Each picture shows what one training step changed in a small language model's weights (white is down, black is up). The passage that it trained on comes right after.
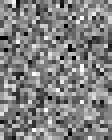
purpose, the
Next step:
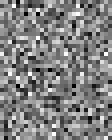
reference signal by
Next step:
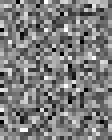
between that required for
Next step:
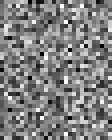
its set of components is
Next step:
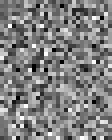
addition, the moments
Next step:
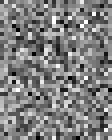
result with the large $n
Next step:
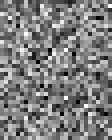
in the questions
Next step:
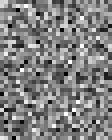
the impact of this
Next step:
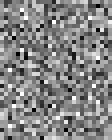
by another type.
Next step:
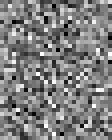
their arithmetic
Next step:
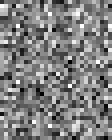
then there exists a generic
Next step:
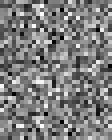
to DR4)
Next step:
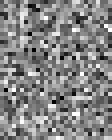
the animal's
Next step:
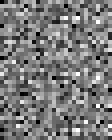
were obtained respectively. The
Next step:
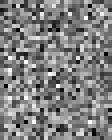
authorities who were
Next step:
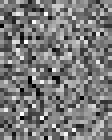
explain what is
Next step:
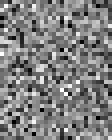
or integer-valued
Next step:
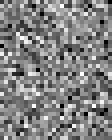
the jet over the
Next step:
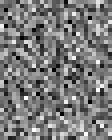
explained by the
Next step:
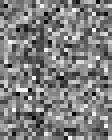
condition for uniform
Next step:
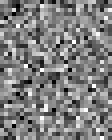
x_4)$ satisfy the
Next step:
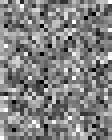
thereby introducing an
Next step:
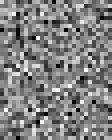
done through experimentations
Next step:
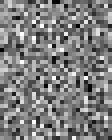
timestamp must
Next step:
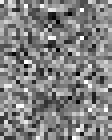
tumour model of
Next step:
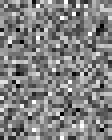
this regard, the
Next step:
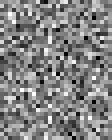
memory cells,
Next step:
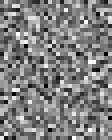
and the continuity of
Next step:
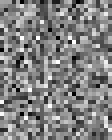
sustainability -
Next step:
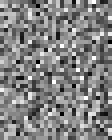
in the local Universe
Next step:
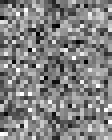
is denoted by
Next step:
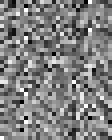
assessed the value of
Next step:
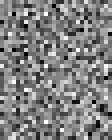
true kinetic
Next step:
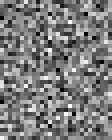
that can seamlessly
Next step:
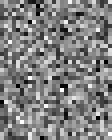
is given by the invariant
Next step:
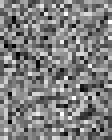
are the latent heat
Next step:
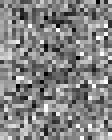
B. Zumino
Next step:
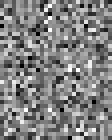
in the direction of possible
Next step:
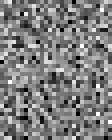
the stochastic
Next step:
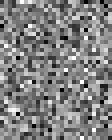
GeV for higher
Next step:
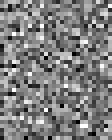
and their different roles
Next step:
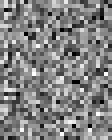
they highlight the need
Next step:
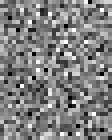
AJCC cancer
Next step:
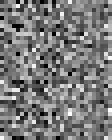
since we find that these parameters
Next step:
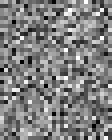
and is able to
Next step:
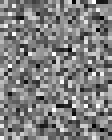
the latter. Fig.
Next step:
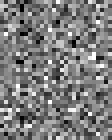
\bpr {\bf The
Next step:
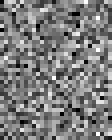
curves, respectively. The
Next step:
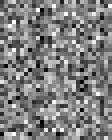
using technology 1 2
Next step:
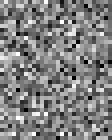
Chapter 4:
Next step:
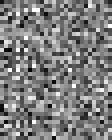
The Swedish
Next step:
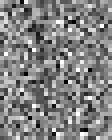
is a parameter setting
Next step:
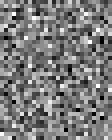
the paper, we provide
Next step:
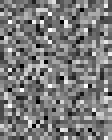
{$\bullet$} at
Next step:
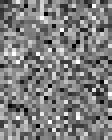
CDW with a
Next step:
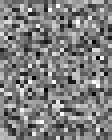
of observables.
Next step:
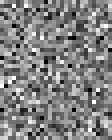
lemmas assure
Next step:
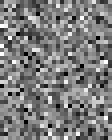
the surface in later
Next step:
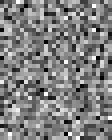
via two BCE
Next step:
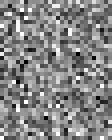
by a hydrogen
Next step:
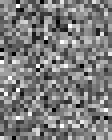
result in this section. Let
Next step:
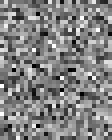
the bottom
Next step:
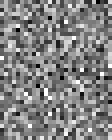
field for $\mu\in
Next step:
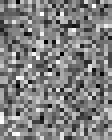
structural MRI
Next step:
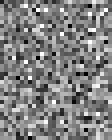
blood counts
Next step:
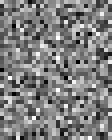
of PDE's is
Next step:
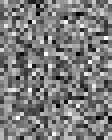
is used, with many low
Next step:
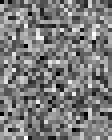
study focused on
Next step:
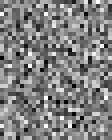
forms. ##
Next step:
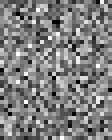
have a low aqueous
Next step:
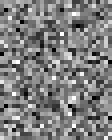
with each instance corresponding to
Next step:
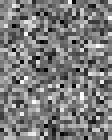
words, the terms
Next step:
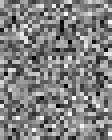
to obtain the latent
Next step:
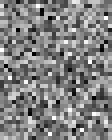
decision maker such
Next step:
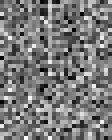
Note also that, in
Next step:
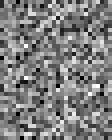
membrane surface
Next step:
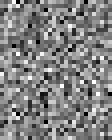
$u$ under the
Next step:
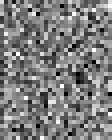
$X$ est
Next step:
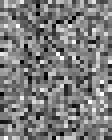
$D$ outside
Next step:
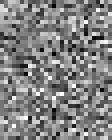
contact may be
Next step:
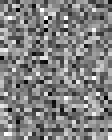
non-linear layer
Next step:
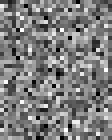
designed to identify
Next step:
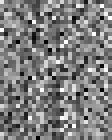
a homogeneous
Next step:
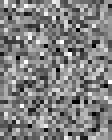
free boson field
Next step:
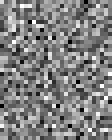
(kcal mol
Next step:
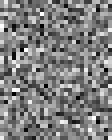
and only short
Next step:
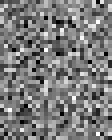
were satisfied. The result
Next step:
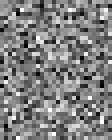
THz signal
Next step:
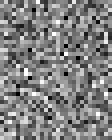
farosat should not
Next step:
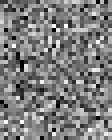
matrix too. For
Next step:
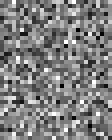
the truncated
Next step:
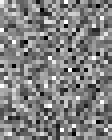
for elongated
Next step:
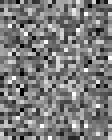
S$, if for every
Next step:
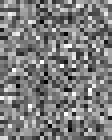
functions that will be used with
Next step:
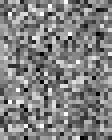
linear programming and
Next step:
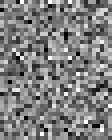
<1$ with the associated
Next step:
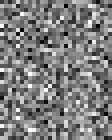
within the representable
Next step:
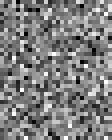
methanol (25
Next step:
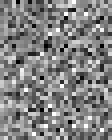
significant moderating effect
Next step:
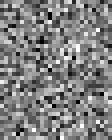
that can help the
